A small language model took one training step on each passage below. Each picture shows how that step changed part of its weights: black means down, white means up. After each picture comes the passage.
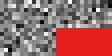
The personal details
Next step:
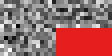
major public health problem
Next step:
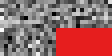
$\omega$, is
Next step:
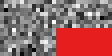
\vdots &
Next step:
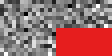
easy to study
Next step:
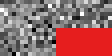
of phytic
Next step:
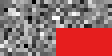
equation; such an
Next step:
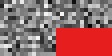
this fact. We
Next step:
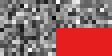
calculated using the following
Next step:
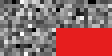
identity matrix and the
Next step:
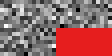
$S$ of
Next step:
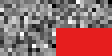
norm in this metric
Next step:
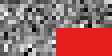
than any other
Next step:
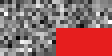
the combination of
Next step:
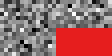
it is aimed
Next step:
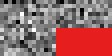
La tabella
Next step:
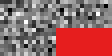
output features
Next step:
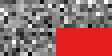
of vertices of order
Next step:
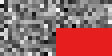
who could immediately
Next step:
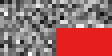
the generator.
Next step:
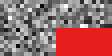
weight ``` >
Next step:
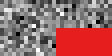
the research community
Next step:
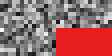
We then let
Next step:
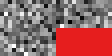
a reduced word
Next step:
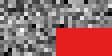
focus however, would
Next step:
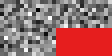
comparison and identity
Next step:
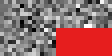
\otimes \mathfrak
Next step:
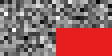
the set of
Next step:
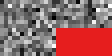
\align id
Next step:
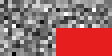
This research is based
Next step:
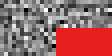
These patents
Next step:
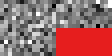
a viscosity
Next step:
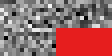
of law and
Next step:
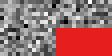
faces is again
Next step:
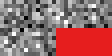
for any countable
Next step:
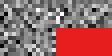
with exponents
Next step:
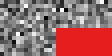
must be zero,
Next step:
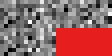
of hyperplanes
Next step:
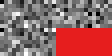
all show the
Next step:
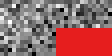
for planting and
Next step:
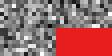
Damage in
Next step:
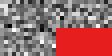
such that Image
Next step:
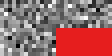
from the lack of
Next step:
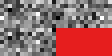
policy implementation model is
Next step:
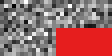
regimens for
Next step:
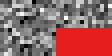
$x \sim
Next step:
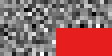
any positive values
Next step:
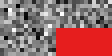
the rainfall
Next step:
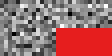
phase of the
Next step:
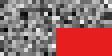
Rear roll
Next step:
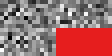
$$ is satisfied
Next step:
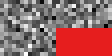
support bridges
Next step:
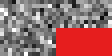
of force that
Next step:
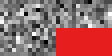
to generalized real
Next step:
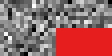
assertion follows
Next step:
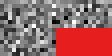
exhibit significantly
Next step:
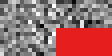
extremity while
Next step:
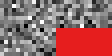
curated the
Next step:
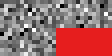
both economic growth and
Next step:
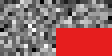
polynomial is a
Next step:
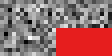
have in particular $$
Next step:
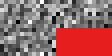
vital role in
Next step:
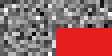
on Job
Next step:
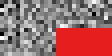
concepts and
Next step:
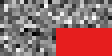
used. The
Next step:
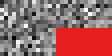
other forest conditions
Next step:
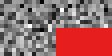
chosen independently with
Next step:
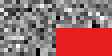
because it has
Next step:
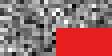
and qualitative
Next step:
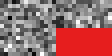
last step we used
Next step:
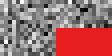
aperture on
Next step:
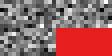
BMW and
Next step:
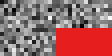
just started setting
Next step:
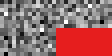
the application of
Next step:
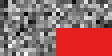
And, the
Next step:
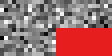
of a substance
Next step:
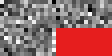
next stage is
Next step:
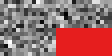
To achieve
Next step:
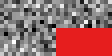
In both cases,
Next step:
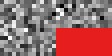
can be generalized including
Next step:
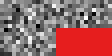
eigenvalues (the
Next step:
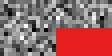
has numerous good
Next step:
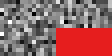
powdered and
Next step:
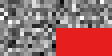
in general, we
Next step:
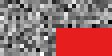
means less food
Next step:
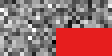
of spa services and
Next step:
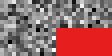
approximated as
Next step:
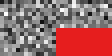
the density of
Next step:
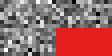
fast as they can
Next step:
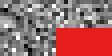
to increase employment
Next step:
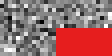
These are used to
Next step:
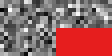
$g$ and
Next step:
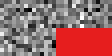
because I am
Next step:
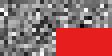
in the last years
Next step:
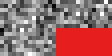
termwise. In
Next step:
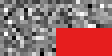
et al.,
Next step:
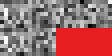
- on the
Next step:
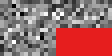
could not be determined
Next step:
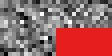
then allowed to
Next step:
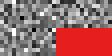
normal with respect to
